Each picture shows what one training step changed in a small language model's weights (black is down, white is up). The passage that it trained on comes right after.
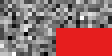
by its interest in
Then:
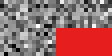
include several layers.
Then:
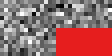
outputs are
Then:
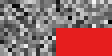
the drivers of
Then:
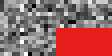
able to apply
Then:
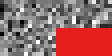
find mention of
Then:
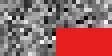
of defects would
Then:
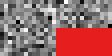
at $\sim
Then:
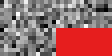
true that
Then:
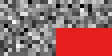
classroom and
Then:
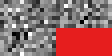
for preserving
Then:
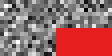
include a sense
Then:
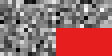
infinite in
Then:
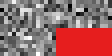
In contrast, the
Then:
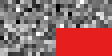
period varied from
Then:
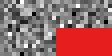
is determined by the
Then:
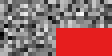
at room
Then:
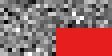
unseen for
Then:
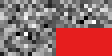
and dynamically
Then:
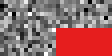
from 1 for both
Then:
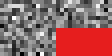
residual mass in
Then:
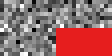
been carried out on
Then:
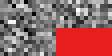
extinction is
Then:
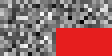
and implemented in schools
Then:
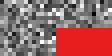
discussion will remain
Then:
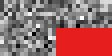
into the 1D
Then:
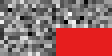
analgesic drug
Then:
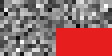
temperature field and the
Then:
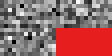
has an average
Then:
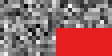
generative AI
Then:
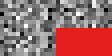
infants after the
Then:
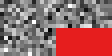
corridor with
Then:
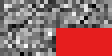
mode for the
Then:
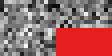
solid concentration in the
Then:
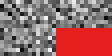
a result, the
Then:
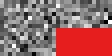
P = Cow
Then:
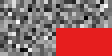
University of Science and
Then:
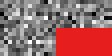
using eq.
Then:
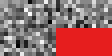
the density matrix method
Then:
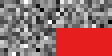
similar to previous findings
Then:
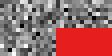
to the other
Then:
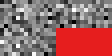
present them.
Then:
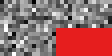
on the education
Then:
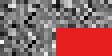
demonstrated for the
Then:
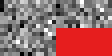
the width of the
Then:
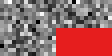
is provided in table
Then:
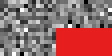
gravitational field
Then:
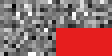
show that this growth
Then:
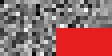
salts obtained
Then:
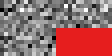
study, the
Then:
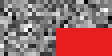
by better experiments
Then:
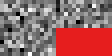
position of persons
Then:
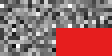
or coasting
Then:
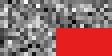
of client.
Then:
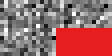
} \caption{
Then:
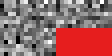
source population at
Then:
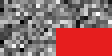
a system of
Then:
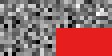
also observed.
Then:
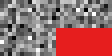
With the integration of
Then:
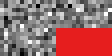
its functionalities have
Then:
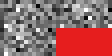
excited, the
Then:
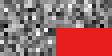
conception and
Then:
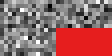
We used this
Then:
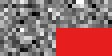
is more stable than
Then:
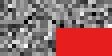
for the perturbations
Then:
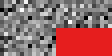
study, a number
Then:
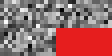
For the sake
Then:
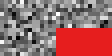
is found again in
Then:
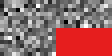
hybridization of
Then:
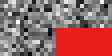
University Of
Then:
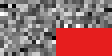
versions are available
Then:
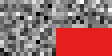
del Sur having
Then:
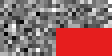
interactivity and
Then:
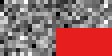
most of the studies
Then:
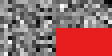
closer to mode
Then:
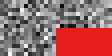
observation in
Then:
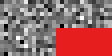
formation process there.
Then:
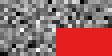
[as well as
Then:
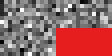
thickness of the
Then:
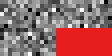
combined glass
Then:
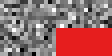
Land Cover
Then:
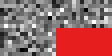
of TCS,
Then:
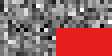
temperature $T$.
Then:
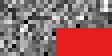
in the background
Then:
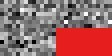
results has provided
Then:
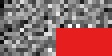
state of current knowledge
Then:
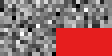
the criterion
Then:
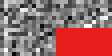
example) entering
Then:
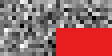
to the equivalent
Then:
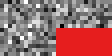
client training.
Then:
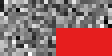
good result under high
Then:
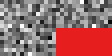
different speeds towards
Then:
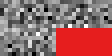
{\bf The
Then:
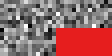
hard to calculate
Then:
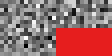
Research Community
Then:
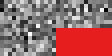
the purpose of
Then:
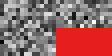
cooling mode of
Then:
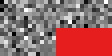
symptoms must
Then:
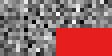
minijets and
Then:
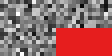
utilize resources
